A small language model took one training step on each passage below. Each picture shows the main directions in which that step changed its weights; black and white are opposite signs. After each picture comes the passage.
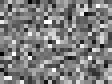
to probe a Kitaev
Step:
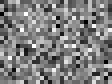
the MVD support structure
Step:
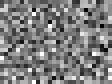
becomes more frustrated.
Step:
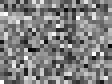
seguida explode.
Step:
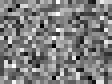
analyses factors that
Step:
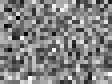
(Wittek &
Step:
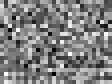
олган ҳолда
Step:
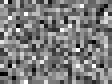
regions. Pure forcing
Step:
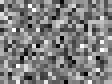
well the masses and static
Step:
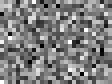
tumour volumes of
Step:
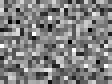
ello tampoco
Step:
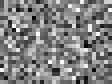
$J_c$, even at
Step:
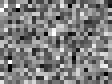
flexoelectric behavior under
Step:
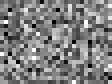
in QED is obtained by set
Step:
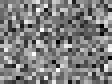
verdeling komt,
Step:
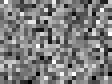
compiled skill
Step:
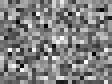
and its variance decreases as
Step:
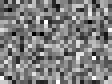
exploited that the rate
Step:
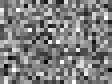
can be attained with a
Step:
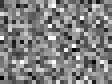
в первые сутки
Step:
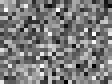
of bulk ionic
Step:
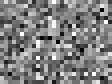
confirmed in the non
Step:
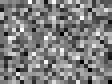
generalize those given in
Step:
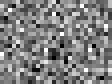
Now in three dimensions any
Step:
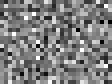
va tor qabilaviy
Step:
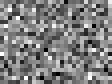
of the island and practically
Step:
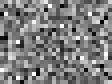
integrates spiritual,
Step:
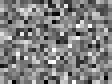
short wavelength fluctuations
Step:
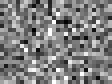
death occurred in the first
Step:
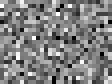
{The error bars in
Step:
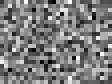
“obras” e,
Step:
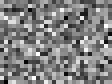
kelas I sampai
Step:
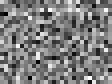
of complex systems as it has been
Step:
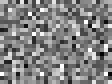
yr ago), and the
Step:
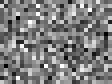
of state(EOS) for
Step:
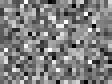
\begin{eqnarray} \langle
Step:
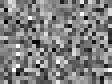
touchstone of different
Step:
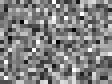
surrounding cells, and
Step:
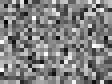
mm and width of B =
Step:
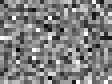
de los problemas principales es
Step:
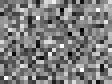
present, and it is not
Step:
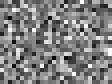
based on findings from previous
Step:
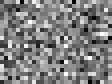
MAE | RMSE
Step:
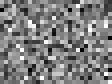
that is required for the global
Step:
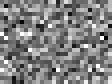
белевшую на
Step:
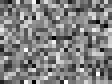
mediante la V de
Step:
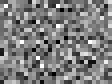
inconstitucionalidade e ao
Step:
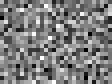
be understood as a
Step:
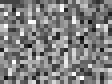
therein). Much less is
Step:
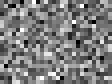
a la izquierda
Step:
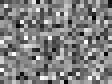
For example, recent simulations have
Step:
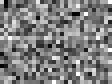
visual e acústico
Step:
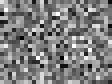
the American Institute for
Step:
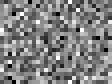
represents a proof of
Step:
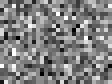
then RECX 7B is
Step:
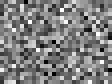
azimuthal cut
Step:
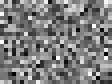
întrebat, și
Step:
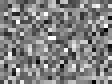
модели, имеет
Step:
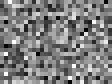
of the Einstein
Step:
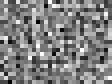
des préférences des
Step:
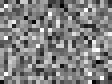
Earth's center,
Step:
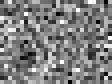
que una organización establece
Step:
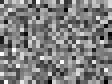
At the $k$-th time
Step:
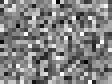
has been assigned to a
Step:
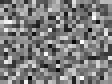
setup used in this work is
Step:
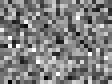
(COFs), and
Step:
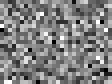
local variable model can be
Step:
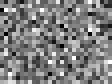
$\goth$. If
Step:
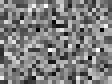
excess over the black disc limit
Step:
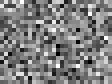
whether the service is
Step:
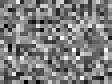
also when the light polarization is
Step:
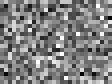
баскетболе /
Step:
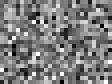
how households could
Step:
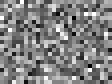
The numerical measurements were generated from the
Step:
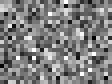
tanah Khaibar
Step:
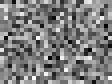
el héroe se
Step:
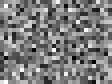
Pasdaran St.,
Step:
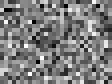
S^x \rangle$
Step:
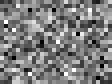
then be} \beq
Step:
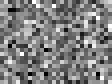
via SOT in a
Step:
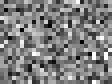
hisoblash metodi
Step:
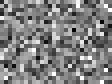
to derive graph $H$.
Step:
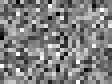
José Carlos
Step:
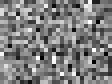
a skill pair:
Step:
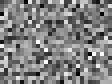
vazifalari va
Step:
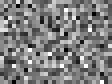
biological tissue.
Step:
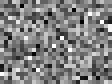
sharqshunos olim
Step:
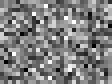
l'enseignement du
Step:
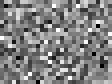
от выявленного
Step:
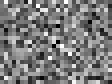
rest of the paper is
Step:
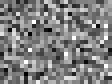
право владения
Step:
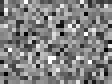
\begin{align} I
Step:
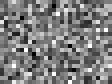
mujeres en el
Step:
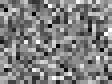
to'g'ri va
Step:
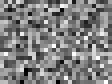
is useful to change
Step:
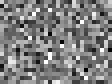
line demonstrates the expected high mass
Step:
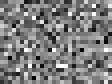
of future teachers by
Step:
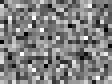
absorption decrement integrated over
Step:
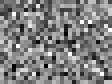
of Toronto,
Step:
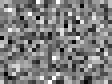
work, we have utilized
